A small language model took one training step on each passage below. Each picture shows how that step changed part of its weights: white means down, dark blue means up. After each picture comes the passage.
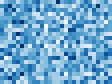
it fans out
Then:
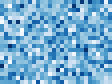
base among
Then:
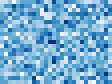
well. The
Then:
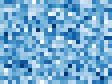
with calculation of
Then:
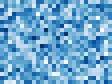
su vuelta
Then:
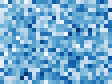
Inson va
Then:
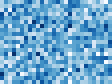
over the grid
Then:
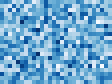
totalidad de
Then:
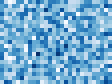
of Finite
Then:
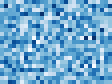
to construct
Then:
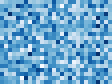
the one we have
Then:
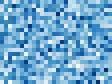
the mass of the
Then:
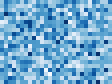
the secondary
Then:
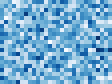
probe of a
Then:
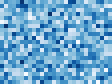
the SR
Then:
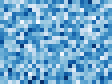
limit of the
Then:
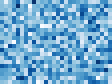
very rough
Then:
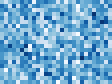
We note that
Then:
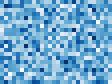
$\lambda$ is
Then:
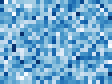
für Sie
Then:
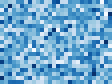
a star by
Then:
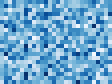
și la o
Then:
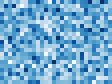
related to
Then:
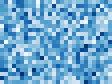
DM in
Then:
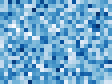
the tiered
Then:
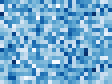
dat de
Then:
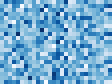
oraz -
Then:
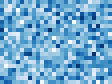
run them
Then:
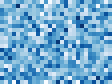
en tal
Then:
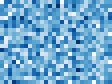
série de
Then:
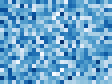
equations, in
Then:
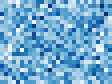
a cura da
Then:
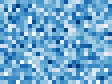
in the phase
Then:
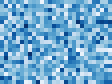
yield the
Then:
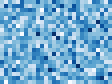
particles. This
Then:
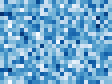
one for the
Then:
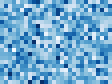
to model the system
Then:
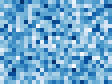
small collection
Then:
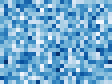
would indicate
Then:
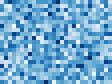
the funding
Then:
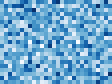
it is highly
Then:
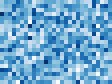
lesions at the
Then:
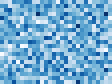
dependence of
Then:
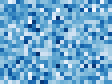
to be the
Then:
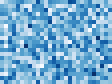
chinesa de
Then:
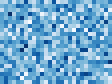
(As we
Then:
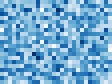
for radial
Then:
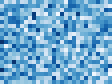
and as a
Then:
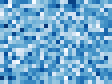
this section,
